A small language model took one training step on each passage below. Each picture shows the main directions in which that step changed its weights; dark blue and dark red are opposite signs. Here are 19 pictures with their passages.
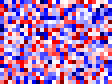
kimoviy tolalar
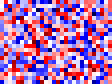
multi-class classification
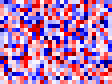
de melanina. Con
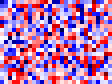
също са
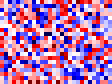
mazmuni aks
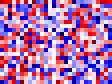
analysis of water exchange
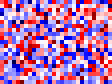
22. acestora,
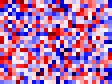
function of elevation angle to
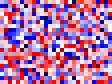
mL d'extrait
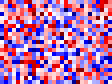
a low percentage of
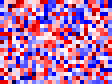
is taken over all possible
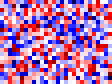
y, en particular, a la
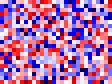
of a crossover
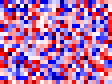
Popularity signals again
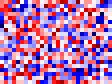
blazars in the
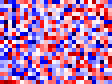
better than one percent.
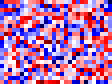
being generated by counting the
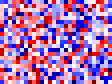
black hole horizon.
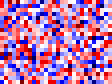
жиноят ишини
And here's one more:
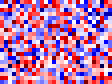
and how it can be recast
